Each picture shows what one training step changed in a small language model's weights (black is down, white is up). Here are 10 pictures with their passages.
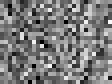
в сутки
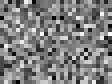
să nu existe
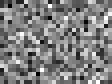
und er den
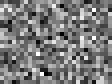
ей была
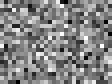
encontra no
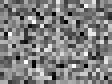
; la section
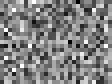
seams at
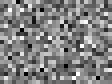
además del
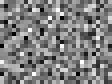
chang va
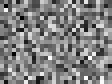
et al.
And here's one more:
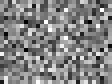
modernes de
